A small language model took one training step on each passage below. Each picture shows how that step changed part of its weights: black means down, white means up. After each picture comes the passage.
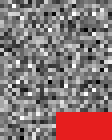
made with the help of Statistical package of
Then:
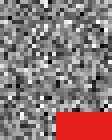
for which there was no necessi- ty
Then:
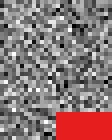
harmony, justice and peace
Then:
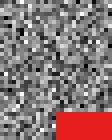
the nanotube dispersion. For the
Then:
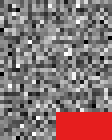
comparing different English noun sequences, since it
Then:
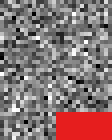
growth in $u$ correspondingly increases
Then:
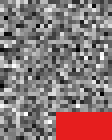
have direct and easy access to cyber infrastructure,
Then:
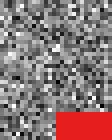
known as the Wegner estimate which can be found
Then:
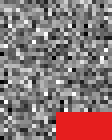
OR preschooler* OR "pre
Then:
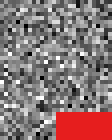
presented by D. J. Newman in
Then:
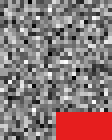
It is difficult to see how the program
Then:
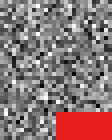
but also the lists of all the representatives
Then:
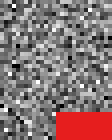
caused revolutions in our understanding. Now that
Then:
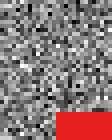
weight of an automobile to improve the
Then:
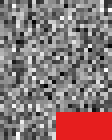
literature. However, in the literature, the
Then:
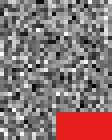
the same formula (\ref{b3}). We can
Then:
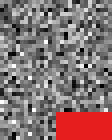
increments are generated by identically distributed random
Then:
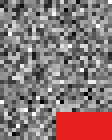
. Finally, w is power normalized using
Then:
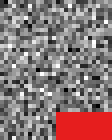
equation and the material constants of this equation were determined.
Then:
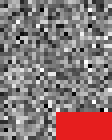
Finland. Her primary areas of research
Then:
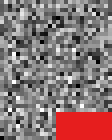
map their existing datasets to CIDOC
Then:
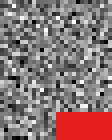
were performed for all the flow geometries discussed
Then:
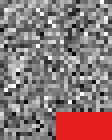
and \begin{equation}\label{proof sec,
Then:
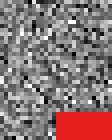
Committee Science Europe is informed
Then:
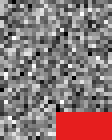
priori} smoothness and moments assumptions
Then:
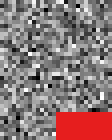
is related to only a small number of entities),
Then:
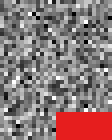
pure (PVA + PEG)
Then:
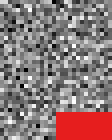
times then it either spends all but finitely
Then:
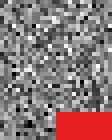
that net tensile strength is
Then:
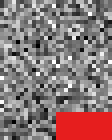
and regulations, and in accordance with
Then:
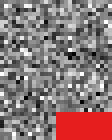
and if $f$ has a discontinuity
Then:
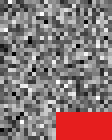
by the Cervinka g-roup, compared
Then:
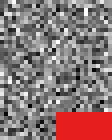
expansion of the $n\times n$
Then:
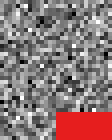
was calculated for qualitative variables like gender,
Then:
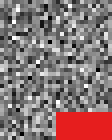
distinct over $\mathbf{Z}$, as mentionned
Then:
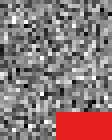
use the definition of pluriharmonic
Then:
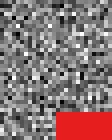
z &\mapsto \bar{z} &
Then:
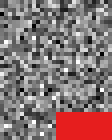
a DVR and $X_K$ is
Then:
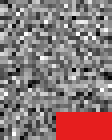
\Psi_2$ be the preimage of
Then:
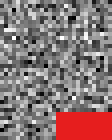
1 \rangle$, где $x
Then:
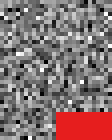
Regev \cite{BR}. Following
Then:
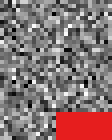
soundings from the Air Force
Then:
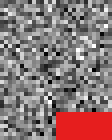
This allows us to monitor the behavior of the
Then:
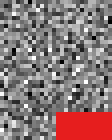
give an algorithm for computing a minimizer
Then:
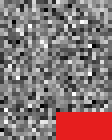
RG\hookrightarrow \End_R
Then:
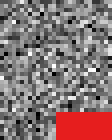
(in a sense to be made precise). We
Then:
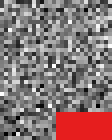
matrix. Note that in this case, the model does
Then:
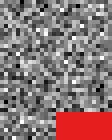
its de Rham decomposition: $$ \td
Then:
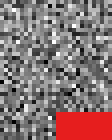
conclude by providing reasoning on the impact and
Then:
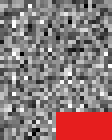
ground truth fixations. These include
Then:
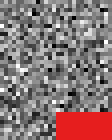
\in I$ by (c2). Since I
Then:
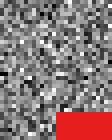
of Dakin and Works⁹ as
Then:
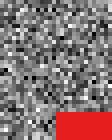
group on communication and participation**. The
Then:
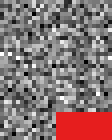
for application of Theorem \ref{maintheorem} are
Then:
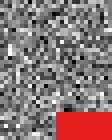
education, leading to improved academic
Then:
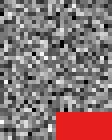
$(E\times E)/H$ can be
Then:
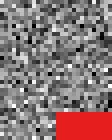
K. B.², Shreyas
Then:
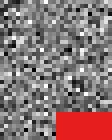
put, for brevity, \be
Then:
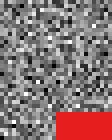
number z* number } timestamp* integer
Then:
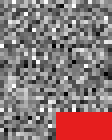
\begin{equation} \label{F10}
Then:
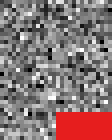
molybdenum starts from
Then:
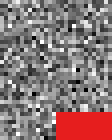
\eqref{e3}, which is precisely
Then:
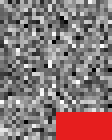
the case in which the i.i.d.
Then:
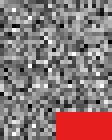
also been supported by MICINN from the
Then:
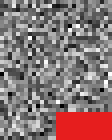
applying the mean-semideviation map
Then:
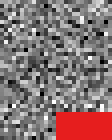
[13] Earlier study conducted in
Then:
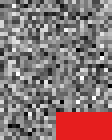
made us aware of the fact that we entered
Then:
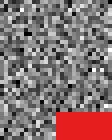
animal than plane of nutrition
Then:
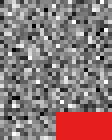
as an efficient protocol for mass multiplication
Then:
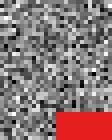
gold standards, subsequent dollar
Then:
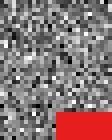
procedural success achieved in Bulgarian
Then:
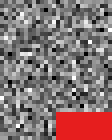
Hospital, Bhadranagar
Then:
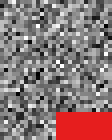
of parsing dialect-specific
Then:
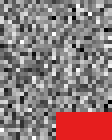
as their nature. In Urhobo, the basic
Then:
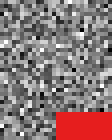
the $\mQ$-Gorenstein
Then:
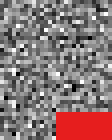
of the form: \begin{gather}
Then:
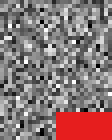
Oxide coated stainless steel
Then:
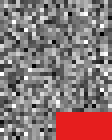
all basis $A_2$-annular
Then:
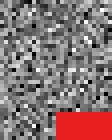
Pants Decomositions.} The
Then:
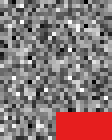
Article **FORMULATION
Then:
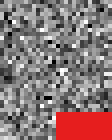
Simion to the largest difference for
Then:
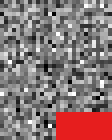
severe in CO 29 and IET
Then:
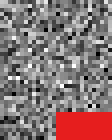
cultivation, the theory provides a lens
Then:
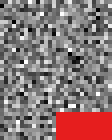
of unborn girl are terminated
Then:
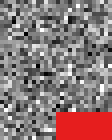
solution. This structural coupling
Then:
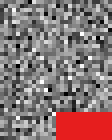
behaviour during these years 330 proved that sufficient information about
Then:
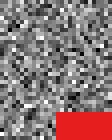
Method Sphere 1 (19 ml)
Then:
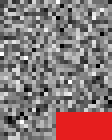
3, then the HH-algorithm
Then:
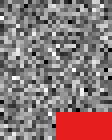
and philosophy of our national
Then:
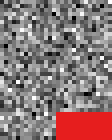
backbone that enables the historical
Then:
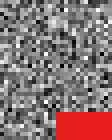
this paper, we prove the following result, constructing
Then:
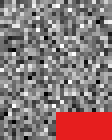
and main ideas of integral calculus.
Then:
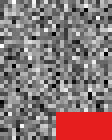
of algebras, we conclude that $x\mapsto S
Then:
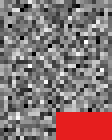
be still s-extremal.\\ 2.
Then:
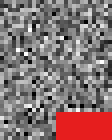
water quality (WHO, 2001 and
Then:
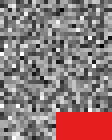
constructed characteristics and roles which are
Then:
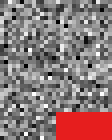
$\cd$ is aspherical because it is
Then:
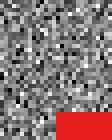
increasing the creative thinking of elementary school
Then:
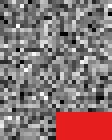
the study was the modified Global Physical
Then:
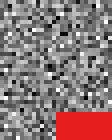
of Theorem \ref{thm.mom} is
